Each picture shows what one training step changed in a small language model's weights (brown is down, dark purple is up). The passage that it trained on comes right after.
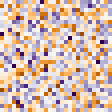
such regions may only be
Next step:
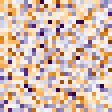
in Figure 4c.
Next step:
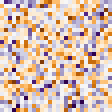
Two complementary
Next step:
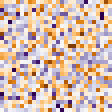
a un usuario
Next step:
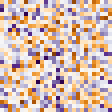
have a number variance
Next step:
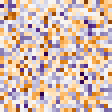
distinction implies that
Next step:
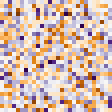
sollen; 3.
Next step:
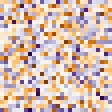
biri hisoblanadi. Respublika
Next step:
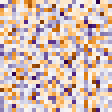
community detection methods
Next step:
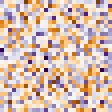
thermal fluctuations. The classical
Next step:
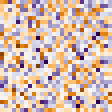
utilizados para o
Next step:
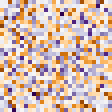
fundamental. A análise
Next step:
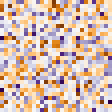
THE MAIN
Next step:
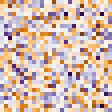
require more trials,
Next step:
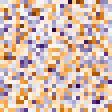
do ensino fundamental.
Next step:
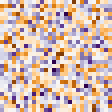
we include in our
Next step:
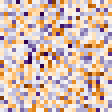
Knowledge of the
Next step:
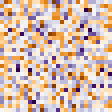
tizimida fanlararo
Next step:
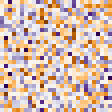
résultats. Dans
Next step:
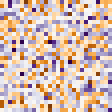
tentang logika
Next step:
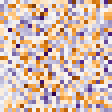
along the equator
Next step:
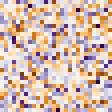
The existence of a
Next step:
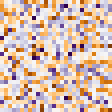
haqida so'z
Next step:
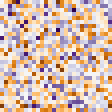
3 noiembrie
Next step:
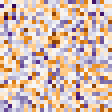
no cumplen
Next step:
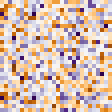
в минусе
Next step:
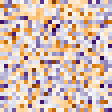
around $\lambda$ =
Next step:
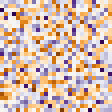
les VLDL
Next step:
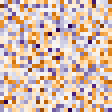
9 kartel
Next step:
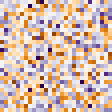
and $\beta$ represent
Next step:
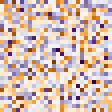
ao assunto em
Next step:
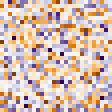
system. To simulate
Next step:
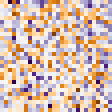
depends on the representative
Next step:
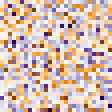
substitution is
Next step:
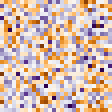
indebted to the
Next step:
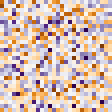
large $\epsilon$ or
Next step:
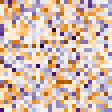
судить по
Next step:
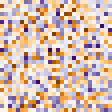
level of $\Delta$
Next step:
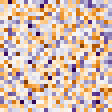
reduces to a polynomial of
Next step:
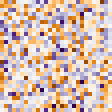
ijtimoiy siyosiy
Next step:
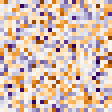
u quark. Then both
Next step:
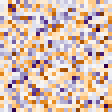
image segmentations shown in
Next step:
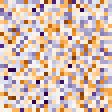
blocks per second
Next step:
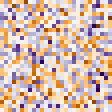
keeping the rest
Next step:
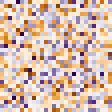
Pessanha e
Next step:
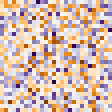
est influencée par
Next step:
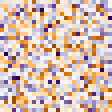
frustration is
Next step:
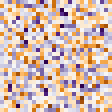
to this point in the
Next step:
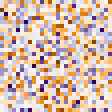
Tadqiqot LLC
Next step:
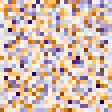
динаміки та
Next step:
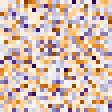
Moon is at
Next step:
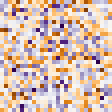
olib borishning
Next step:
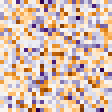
and built environments
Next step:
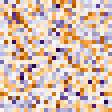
DMPK approach
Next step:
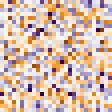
particles in the material
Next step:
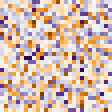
the overall aging of
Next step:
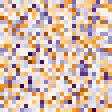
find a fair agreement
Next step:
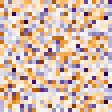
XIX аср
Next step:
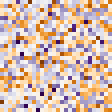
Phys. Rev. B
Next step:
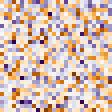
não pode ficar
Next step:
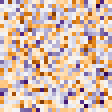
vários países
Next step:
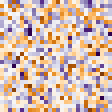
fluctuation of the nuclear
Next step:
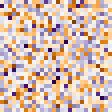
welfare. This
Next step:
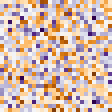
are not publicly available
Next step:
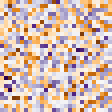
Change Impact
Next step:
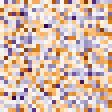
tarkibi asosiy
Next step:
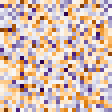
ensure the normalization
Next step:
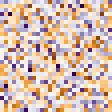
not without controversy
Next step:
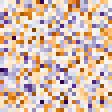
and $v$ is
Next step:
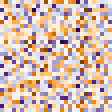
til millatining
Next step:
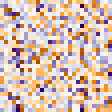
stati integrati
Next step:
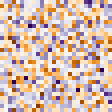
predictions from the lattice dynamics
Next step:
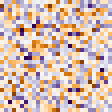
the electroweak interactions of
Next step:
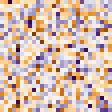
рождений у
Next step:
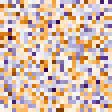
we set $\rm
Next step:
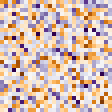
a large number of
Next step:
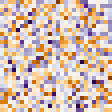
agriculture in
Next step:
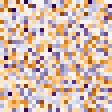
excess at small
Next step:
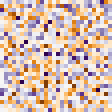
from the Booster
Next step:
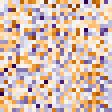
to accurately estimate the
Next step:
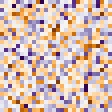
Stokes, and the
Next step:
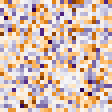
transition and producing a
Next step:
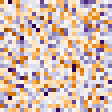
coupled system, the light
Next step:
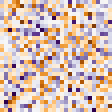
are compactified
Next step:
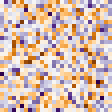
line core compared to the
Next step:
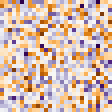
information provided by the
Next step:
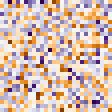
will be of the
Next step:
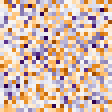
Estas cuatro
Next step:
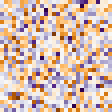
dynamics, so motion
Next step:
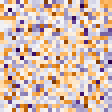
reconstitution de
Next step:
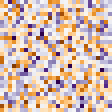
fermion components. However,
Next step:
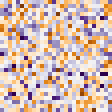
à cidadania
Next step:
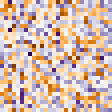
доступу до
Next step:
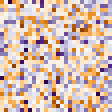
one. \item
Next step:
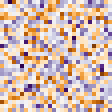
related to the singular
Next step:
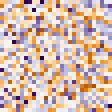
of our knowledge, we
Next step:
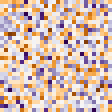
e su cui
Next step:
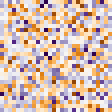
traditional energy sources like
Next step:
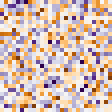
adaptive dynamical responses
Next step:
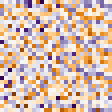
of the matter in the
